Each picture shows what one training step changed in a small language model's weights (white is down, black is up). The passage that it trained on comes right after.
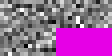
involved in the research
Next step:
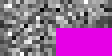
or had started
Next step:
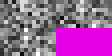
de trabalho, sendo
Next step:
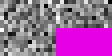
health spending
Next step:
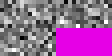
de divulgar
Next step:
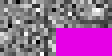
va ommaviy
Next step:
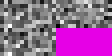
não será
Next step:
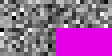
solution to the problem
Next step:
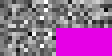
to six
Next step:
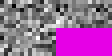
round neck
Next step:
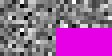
the time of their
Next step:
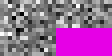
strategies to increase
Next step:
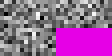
Architecture for
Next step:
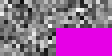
roots of
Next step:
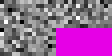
pelo 'belo
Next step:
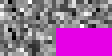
limited resources.
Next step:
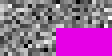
shown in Table
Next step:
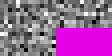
– Temir
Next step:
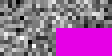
plasma values of
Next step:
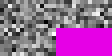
Shu bilan
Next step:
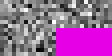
our books.
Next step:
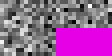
propósito de
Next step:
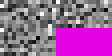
about the use of
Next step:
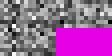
bilan yangi
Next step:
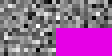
0 Total
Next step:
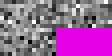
n°2 met
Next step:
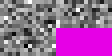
with quality of
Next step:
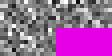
bahwa individu
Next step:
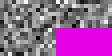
que tienen
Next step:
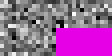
dalam memahami
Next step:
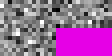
a software application.
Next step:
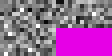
Alpha iç
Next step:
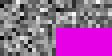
of heavy
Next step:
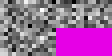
jarayonlari: tahlil
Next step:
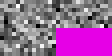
en Wuhan
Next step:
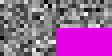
condena la
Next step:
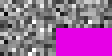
FDM based
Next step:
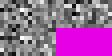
of performance evaluation,
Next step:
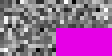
za potrebe
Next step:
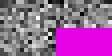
promovido pelo
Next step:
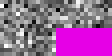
cache memory
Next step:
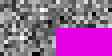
în perspectivă se
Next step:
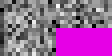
of extrusive
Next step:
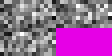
die aus dem
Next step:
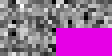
yang paling
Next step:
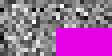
question. Do a
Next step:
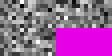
the thermal noise
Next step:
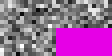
Prevention and Management
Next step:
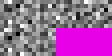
rather than on
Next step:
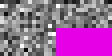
one section,
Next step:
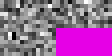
is necessary.
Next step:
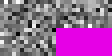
included angles
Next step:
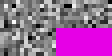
выбран в
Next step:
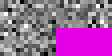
per respondent.
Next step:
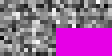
Finaly I
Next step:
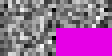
mais do que
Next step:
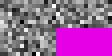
información sobre el
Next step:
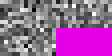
The new era of
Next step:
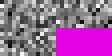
bei sehr
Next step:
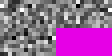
step towards the classification
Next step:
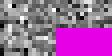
can be seen as
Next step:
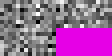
Politik dan
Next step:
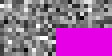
can be calculated as
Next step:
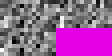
mayores extensiones
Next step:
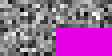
offering a total
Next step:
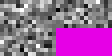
of NTR
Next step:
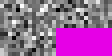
of connective
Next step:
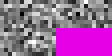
value.... It
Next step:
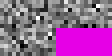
accepted definition
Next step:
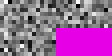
the accounting policy
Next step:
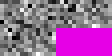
relação ao desenvolvimento
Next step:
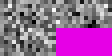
Therefore, management is
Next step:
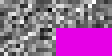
values; the
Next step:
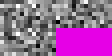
years. The proposed
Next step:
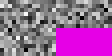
affecting the early
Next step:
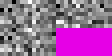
and relevance to
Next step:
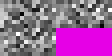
Description: A
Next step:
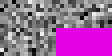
in experiments in
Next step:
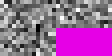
between each predictor
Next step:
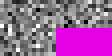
- coefficients are
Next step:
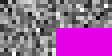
e estratégica para
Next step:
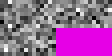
regeneration and
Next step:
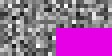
Interface to the
